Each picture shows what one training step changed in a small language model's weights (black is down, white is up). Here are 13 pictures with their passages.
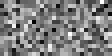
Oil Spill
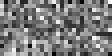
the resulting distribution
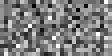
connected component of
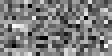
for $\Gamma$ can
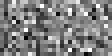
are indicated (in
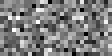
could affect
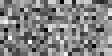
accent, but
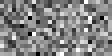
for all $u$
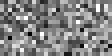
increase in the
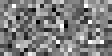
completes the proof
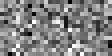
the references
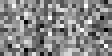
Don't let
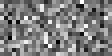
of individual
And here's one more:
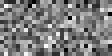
and typhoid
